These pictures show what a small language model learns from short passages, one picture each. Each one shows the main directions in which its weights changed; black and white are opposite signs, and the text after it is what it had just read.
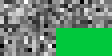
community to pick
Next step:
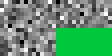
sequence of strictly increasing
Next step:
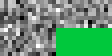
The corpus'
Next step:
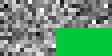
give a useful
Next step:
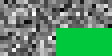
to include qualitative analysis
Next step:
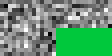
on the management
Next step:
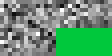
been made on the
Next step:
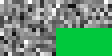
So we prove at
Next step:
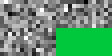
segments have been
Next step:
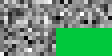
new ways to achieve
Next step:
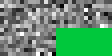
and intervention by
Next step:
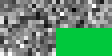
an exact projection.
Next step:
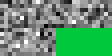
satisfies the equation
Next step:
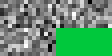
of the relative
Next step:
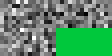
voltage 5 V
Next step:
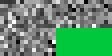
only significant difference in
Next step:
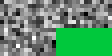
can reuse
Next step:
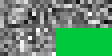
analysis and Group
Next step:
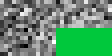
from the posterior
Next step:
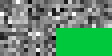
FNS project
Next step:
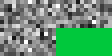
have been the object
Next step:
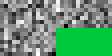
that has more information
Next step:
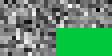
to arrival of
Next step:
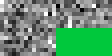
2: Chemical
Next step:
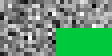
G$. For every
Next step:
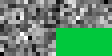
there exists a monomial
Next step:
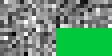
control class using the
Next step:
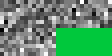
an ideal case for
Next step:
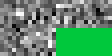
accordance with
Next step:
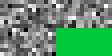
and magnesium
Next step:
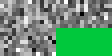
the property above
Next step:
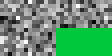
are spaces of the
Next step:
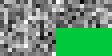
distance from the
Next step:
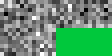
We begin with a
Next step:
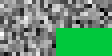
the analytical expression
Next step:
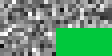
be produced including the
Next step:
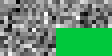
sample set. The
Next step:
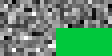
as many leading terms
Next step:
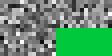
and it is a
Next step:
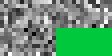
new, but
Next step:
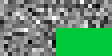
\partial p}
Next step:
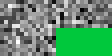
and $\pi
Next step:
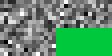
a centralized
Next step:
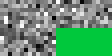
fixed points of the
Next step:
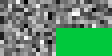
– Appellation
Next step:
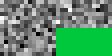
are uniformly bounded.
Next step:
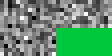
The author is supported
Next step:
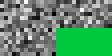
Setup Time
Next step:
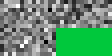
and 1 time coordinates
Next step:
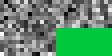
monotonicity properties
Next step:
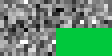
role of a reduction
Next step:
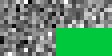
ends of the
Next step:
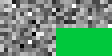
is an elementary abelian
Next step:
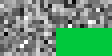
the remaining 4 if
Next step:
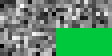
different tools are exist
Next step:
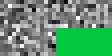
and right hand side
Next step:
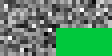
by performing a
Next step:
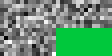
below (figure
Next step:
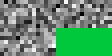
to a final
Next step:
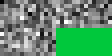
This coincides with the
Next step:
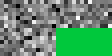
$f$ is
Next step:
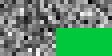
the tooth
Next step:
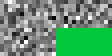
around the remaining three
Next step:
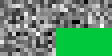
we have that
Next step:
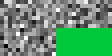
set; it is
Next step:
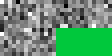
On the other
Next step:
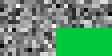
is possible to
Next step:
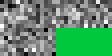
As a result,
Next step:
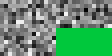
that share an
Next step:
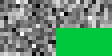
De plus,
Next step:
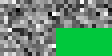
significant association between
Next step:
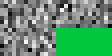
available to sell
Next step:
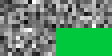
which in turn may
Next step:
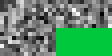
different bending values
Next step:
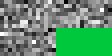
structure and potentially
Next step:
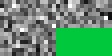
at the 5th
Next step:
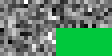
between the fibres
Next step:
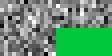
Estimate the level
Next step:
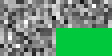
using an estimation method
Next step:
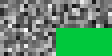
of the hierarchical
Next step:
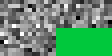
and needs. In
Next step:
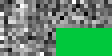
NP- hard
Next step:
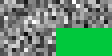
bacteria, and
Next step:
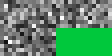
by $\pm
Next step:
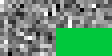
2: The
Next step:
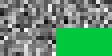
of the system,
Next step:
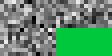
or terrorists
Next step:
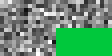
6 Conclusions
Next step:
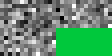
section is quite
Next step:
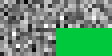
formal transformation then the
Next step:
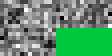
public key is
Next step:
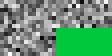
into higher order
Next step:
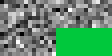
described in Theorems
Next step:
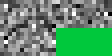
by a path in
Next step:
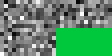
denote the tree obtained
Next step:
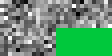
translation was very useful
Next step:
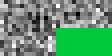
internet, and
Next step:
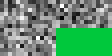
The DIBL
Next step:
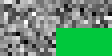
once we dispose
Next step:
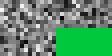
minimal prime divisor of
